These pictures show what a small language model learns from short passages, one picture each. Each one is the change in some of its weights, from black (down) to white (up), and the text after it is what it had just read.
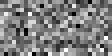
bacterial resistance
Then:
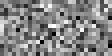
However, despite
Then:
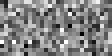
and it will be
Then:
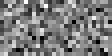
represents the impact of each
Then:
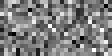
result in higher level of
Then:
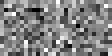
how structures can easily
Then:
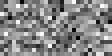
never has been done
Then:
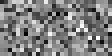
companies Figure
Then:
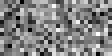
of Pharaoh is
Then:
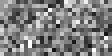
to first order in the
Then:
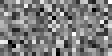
analysis tool used is
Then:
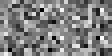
α -position
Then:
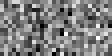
pain and (2)
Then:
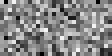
even to cope with
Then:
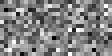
the Economic
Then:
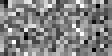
and non-linear
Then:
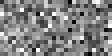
lead to the implementation of
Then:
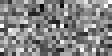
to adapt and
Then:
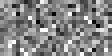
foreign language. Using
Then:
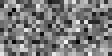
of the described adaptive
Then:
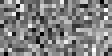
all the signals and
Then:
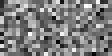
different clustering depending
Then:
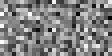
is risky for development
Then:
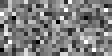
can be obtained by
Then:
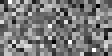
for the connotation
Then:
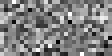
plasma flows
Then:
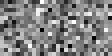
ciudad de
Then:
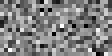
index (RI)
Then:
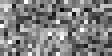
the distributions and the evolution
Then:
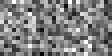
potential security threat,
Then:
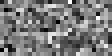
the right equality)
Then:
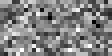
needs, to report whether
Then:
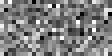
The condensates
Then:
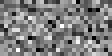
hesitancy The
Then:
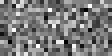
motor is
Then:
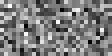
the coating retards
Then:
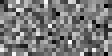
in the upper layer was
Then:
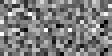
longer periods observed in
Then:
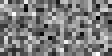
+ 2\varepsilon
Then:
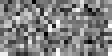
each dialysis
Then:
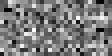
a laser
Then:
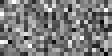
given site of the
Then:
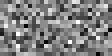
ID, then there
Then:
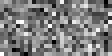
The studies on topological
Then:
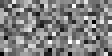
international forms
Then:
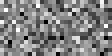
informs the features
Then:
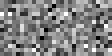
by NSERC
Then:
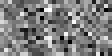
\item When $2
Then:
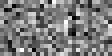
context of a gravitational theory
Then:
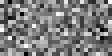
is nothing but
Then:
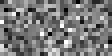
the early termination of
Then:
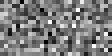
spin frequency $\nu =
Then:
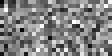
Bharati Medical
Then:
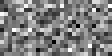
switching, matrix
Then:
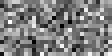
occur in drivers out
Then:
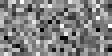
design a customer
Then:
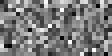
in the other configuration
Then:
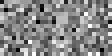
correctly computed
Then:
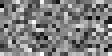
contain more details on the
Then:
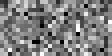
using evidence-based
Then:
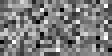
\times G}
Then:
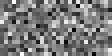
plants. Some
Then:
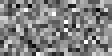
distance for 47
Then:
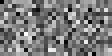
data. Some of
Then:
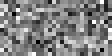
ask my questions
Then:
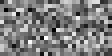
the country considering
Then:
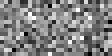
globally with the
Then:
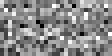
/tf and
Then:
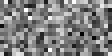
orbitals occurs
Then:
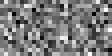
shows that the detected
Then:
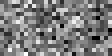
system. The dataset
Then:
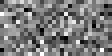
gene expression in a
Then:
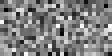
the classical domain, and
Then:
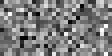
be in common with
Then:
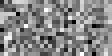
olive kernel
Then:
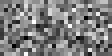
AND 5 ml
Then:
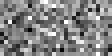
especially susceptible
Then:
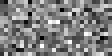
theology by standing
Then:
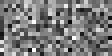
with 30 ml of
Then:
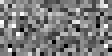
Eve does not have
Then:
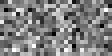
the applied magnetic field,
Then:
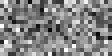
to describe a shape.
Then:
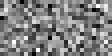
They are the result of
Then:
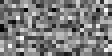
N\Delta$ coupling
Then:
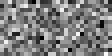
image with hidden
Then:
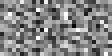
actions: contributions from
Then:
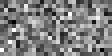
lower incisors
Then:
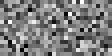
natural when mechanisms are
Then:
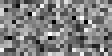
antenna method;
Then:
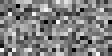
later reformulated by
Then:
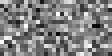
universe, and can
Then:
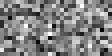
anthers (%)
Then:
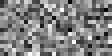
on MoCA
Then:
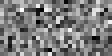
evolved giant
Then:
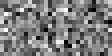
answer is that
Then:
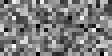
less favourable
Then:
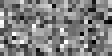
far that they can be
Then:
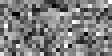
RG calculations.
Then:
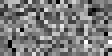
type of data generally
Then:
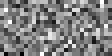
in cell $m$,
